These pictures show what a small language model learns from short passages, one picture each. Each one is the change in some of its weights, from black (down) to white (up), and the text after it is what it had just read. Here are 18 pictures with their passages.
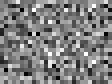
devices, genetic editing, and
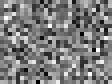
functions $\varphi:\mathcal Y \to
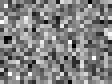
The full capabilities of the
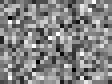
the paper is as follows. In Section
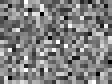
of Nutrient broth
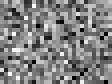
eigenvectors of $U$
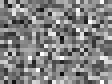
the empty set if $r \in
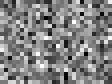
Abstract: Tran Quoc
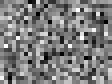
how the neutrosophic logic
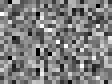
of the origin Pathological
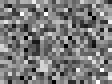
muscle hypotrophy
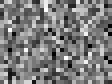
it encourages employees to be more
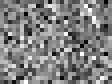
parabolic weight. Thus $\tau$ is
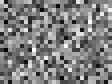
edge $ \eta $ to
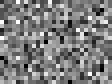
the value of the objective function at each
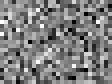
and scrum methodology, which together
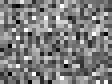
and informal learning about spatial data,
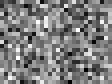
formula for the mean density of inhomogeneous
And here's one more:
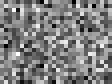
cities with higher TNRT are
